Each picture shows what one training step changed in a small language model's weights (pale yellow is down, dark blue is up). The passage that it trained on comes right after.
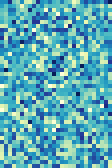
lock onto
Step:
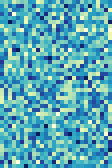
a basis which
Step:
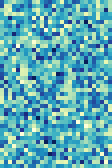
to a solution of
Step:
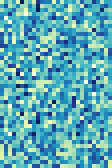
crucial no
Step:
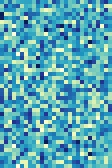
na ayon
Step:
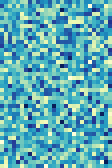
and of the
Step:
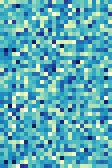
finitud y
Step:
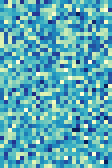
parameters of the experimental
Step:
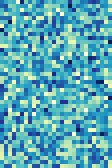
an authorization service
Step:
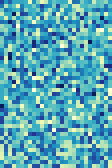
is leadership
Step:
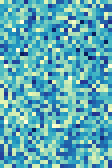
concordar com
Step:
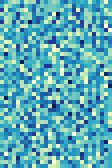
points where the
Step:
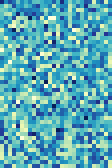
to the probing
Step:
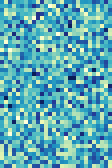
effect inside both
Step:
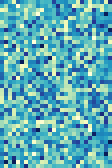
edge was
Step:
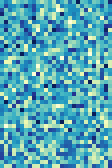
- a. As
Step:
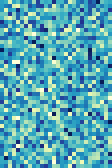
teaching skills before
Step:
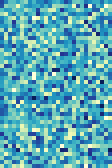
of language to be
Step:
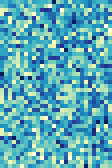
there exists significant
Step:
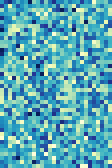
posed as a
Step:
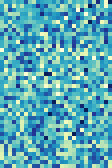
dots indicate
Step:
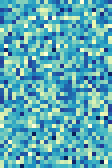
the same.
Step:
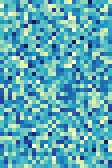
works on
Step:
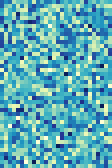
with numbers
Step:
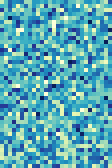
vector bundle
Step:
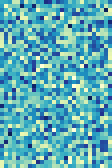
which is the total
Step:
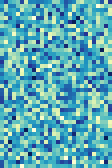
the dashed line
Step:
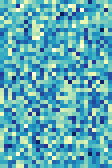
be quite
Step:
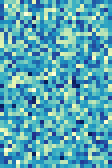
va uning
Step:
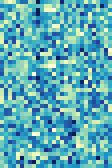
will be valid also
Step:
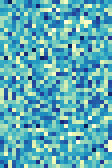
rates of the
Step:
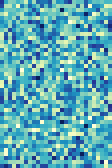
of most of the
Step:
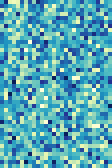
and* development
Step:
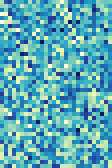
bases de
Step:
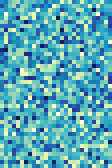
and (ii)
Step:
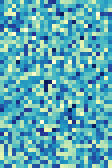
\qquad ( x
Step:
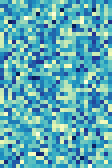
diagnosis and
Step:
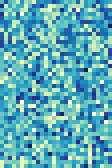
it will also
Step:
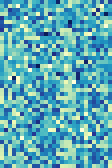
deviation from
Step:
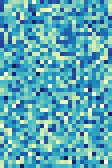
the surface energy per
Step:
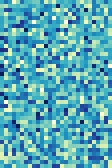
limits, for
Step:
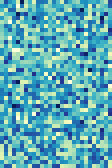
specific strength at
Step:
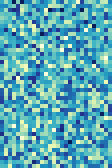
directed to
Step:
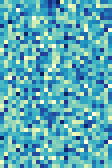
control of systemic
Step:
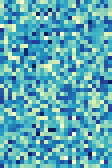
The colour
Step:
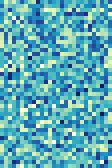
also by the
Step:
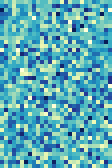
and Sec.
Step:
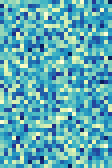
problem. This is
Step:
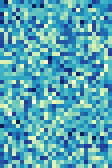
у межах
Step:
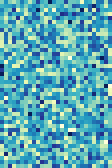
calculations, in
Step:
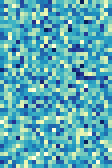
antenna can
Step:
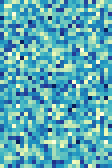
p + p
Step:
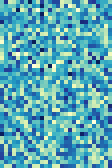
природу не
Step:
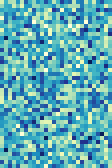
6. Sport
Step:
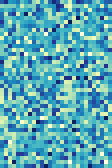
a local majority
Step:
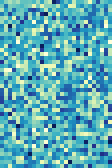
are five other
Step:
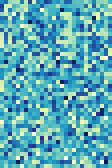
from the study population
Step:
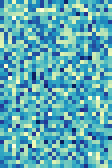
was analyzed
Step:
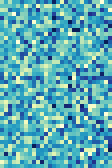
clusters using
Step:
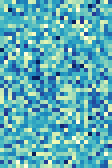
scatter plots
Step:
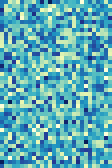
this procedure
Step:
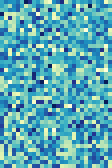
prospects for
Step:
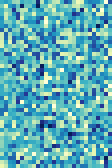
spectra leading to more
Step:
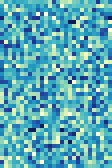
example, if we
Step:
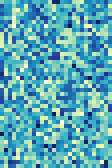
they provide several
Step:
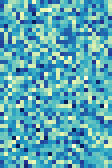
the minimum
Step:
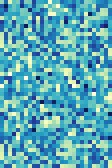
As industrial
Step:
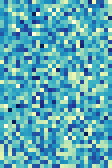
extends the
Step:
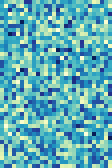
relays. These
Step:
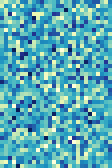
right moving
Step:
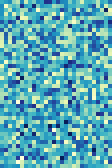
which does not allow
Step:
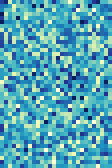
да ми
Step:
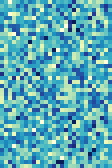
k \ln C
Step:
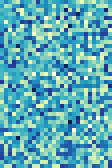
where $\Delta
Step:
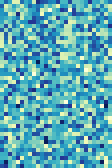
for the solution of
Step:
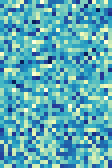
be shorter
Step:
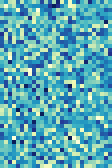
modalidad de
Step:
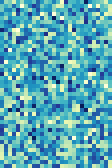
payment to
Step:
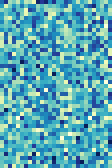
different regions of the
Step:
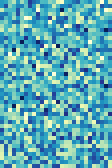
cm and
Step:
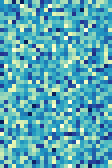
interested in
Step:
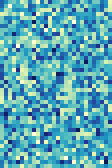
to the properties of
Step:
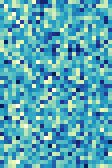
allow people to
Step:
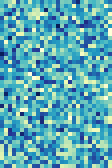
chiese un
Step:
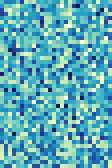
priorizando el
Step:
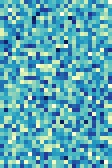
and the large key
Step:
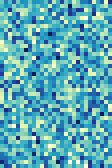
connected to the
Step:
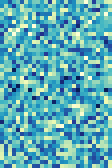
each partition
